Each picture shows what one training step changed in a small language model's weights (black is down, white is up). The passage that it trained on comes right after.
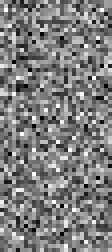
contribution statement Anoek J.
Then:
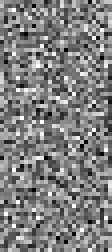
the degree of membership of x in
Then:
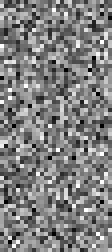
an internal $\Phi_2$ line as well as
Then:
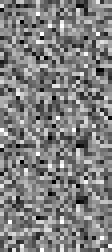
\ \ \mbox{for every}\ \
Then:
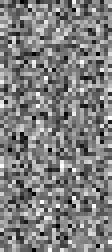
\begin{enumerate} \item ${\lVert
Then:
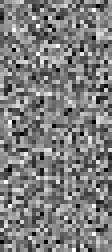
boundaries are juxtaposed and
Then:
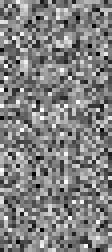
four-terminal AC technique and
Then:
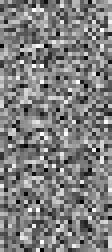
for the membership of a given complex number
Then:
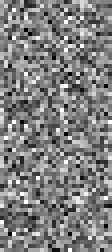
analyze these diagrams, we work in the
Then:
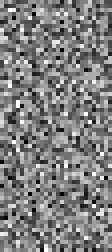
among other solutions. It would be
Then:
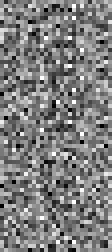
on the nanoscale,"
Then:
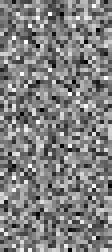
one can plot the phase portraits of
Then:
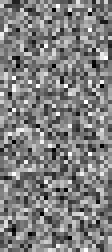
thyroiditis and diabetes in
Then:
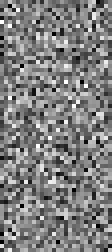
and Qian Weichang; without their
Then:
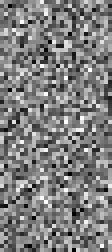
of extreme oblate form. Thus,
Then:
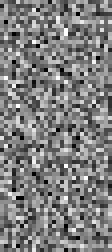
FL of similar CoFeGe
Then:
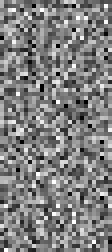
the wireless channel. The
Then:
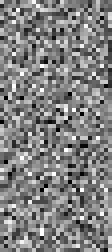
of hexagons is not determined. The
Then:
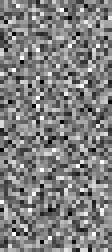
$\bp^r$ containing $\Vcal$.
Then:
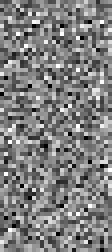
complete. \ $\Box$ \vskip
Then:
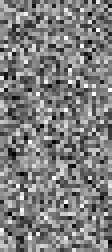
interference. In this case, there is a corresponding
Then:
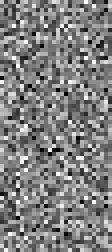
or the teacher to provide solutions.
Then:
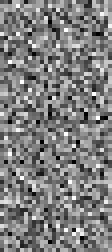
final conjugate C1234.
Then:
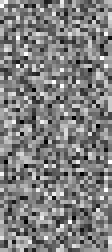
the modeling of gene and protein
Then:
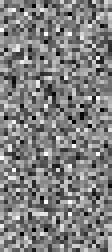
the allowed frequency range. Moreover,
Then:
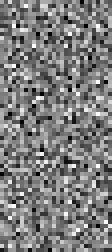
p/\log(eN/p)$, one has that
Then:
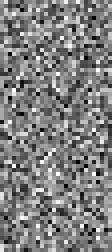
during Ne-Na burning.
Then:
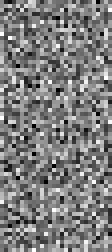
a phase error occurrence in a round
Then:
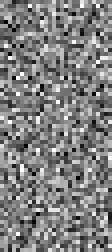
sun rays. - In this way the
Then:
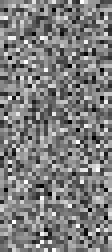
the location of lesions and seven possible
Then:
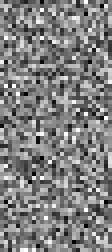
opinion about organization of information on the
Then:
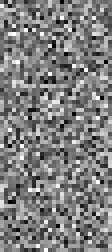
convective motion. In slowly
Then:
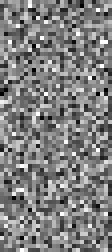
Another hand, noting that
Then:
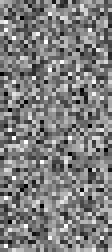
AUTHORS AND
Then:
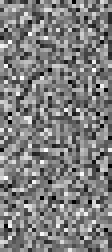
wavelength, suggesting that the
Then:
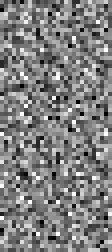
alleviating the cognitive
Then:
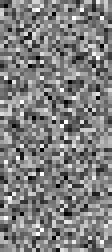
DM representations are not consistent with
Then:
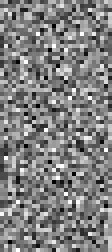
results from this analysis such as state-selective
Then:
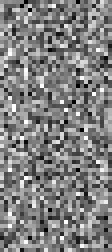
interfacial to cohesive
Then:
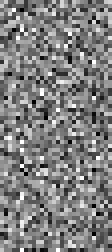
this is not simply a purely
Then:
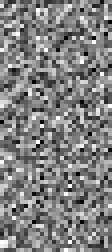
we choose $\alpha_0 \ge
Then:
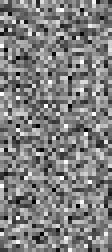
as in that direction no crystalline
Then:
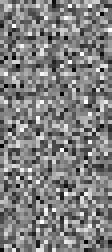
and Pyridinic-N, with
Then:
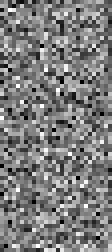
figure). □ Efficiency of
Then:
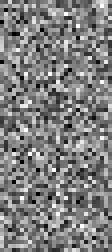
particularly sensitive to the dissipative
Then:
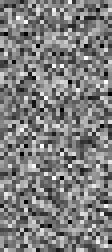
and dark energy interact with each other or are not
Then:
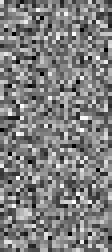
describes the oil and gas production process.
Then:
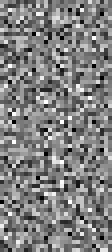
a median delay of 19.8
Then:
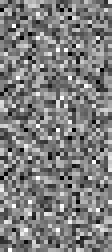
case, $\tilde T$ is maximal
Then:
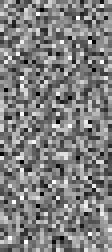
after-the-fact manual activity into
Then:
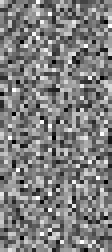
z}, \end{align} while the
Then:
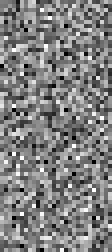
horizon $A(r)
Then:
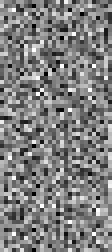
the difference between two datasets is through the
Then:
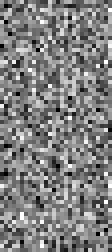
believe that the state should provide
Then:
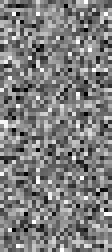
\noo \summ_{i,l}
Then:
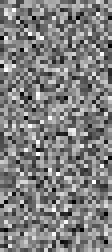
I), and the second - about restoring
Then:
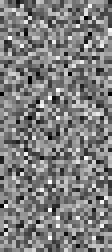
telescope frame is a vertical
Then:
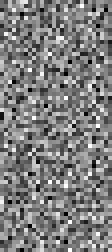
Measured multiplicities $N$ are
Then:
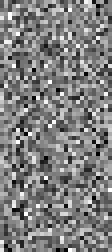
By keeping this point in our
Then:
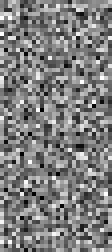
a convex set. The following are equivalent:
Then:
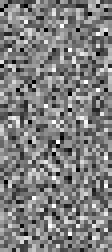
\neq r$ or $l \neq s$ and
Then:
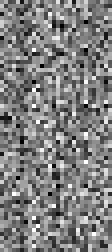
\end{equation} Let us denote, as
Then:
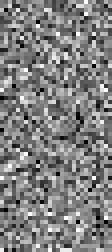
which translates to 28 billion
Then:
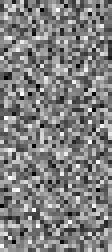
frequencies. Recently, the use of
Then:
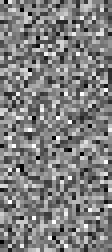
from the physical concept of particles of
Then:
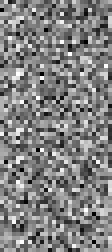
(ii) the extent of free
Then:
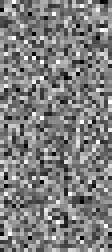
the diagnosis of ASD are based
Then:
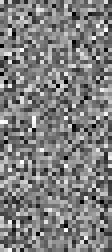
from a husband, wife, or
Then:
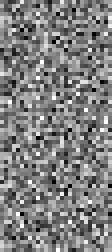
any nonnegative test function $g:\mathcal
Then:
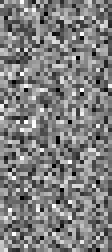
In its 4 $\times$ 4 mode, the point
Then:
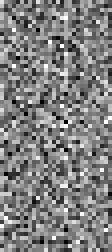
AI involves various parties, including
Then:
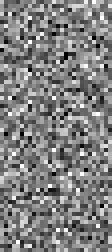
would be reduced more significantly in the parton
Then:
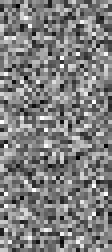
observed data. The reference ensemble
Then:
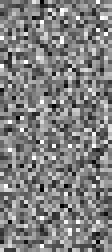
laser spot also rotates on the
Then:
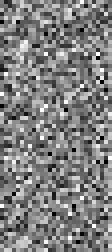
also conservation of humidity to cool
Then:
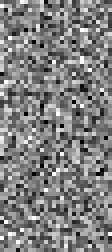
several stages was developed. The
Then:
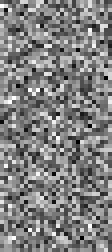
be several opportunities for the use
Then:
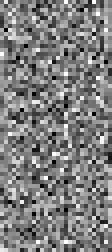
metadata and paradata is based on
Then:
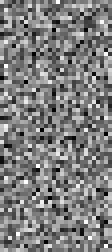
orderings. Fortunately, we are
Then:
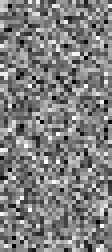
T^2\longrightarrow \Cal C,
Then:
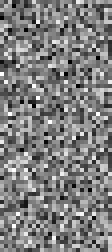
combination of the mixed gas with
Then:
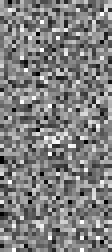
stack of vector bundles of rank
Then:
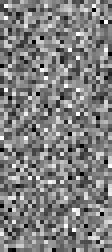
| Key Technical
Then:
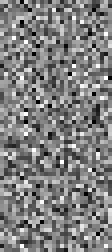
the non-locality measure does indeed capture
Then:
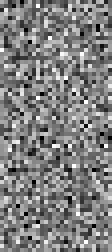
blood saturation monitor is very
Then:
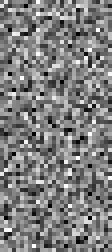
\otimes \vert p \rangle$. The dynamical
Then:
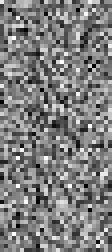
3.3.6]{Wilson} implies
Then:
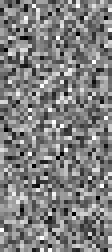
quote is essentially composed of the
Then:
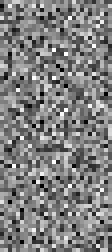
The unfolding systematic errors are
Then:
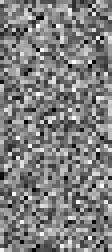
values which are given in Table III below.
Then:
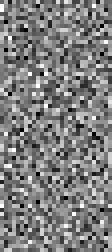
constitute the common core of human
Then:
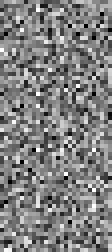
since $\phi$ is an isometry from
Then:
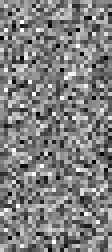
selected pump-probe delays:
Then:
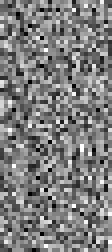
| \begin{array}{c} {\bf
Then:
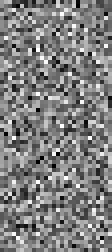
fruits, apple accounts for the
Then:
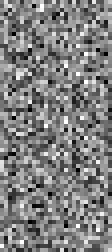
extreme image coding/compression
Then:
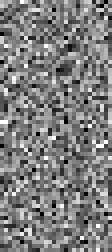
Child-focused Therapies for
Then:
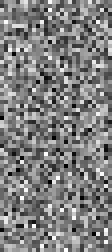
CHD can severely impact
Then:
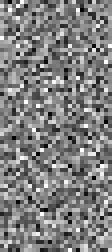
strong divergence at $i$ of some of
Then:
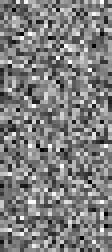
Theoretical Physics, Les
